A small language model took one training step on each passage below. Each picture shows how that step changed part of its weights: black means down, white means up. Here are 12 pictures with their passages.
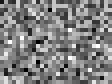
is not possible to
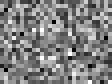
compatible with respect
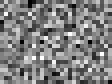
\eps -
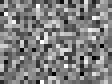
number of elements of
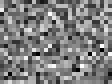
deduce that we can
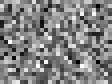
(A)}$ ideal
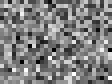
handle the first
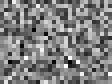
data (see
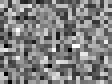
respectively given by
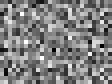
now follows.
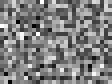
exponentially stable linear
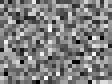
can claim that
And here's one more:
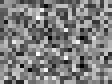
Then under the under
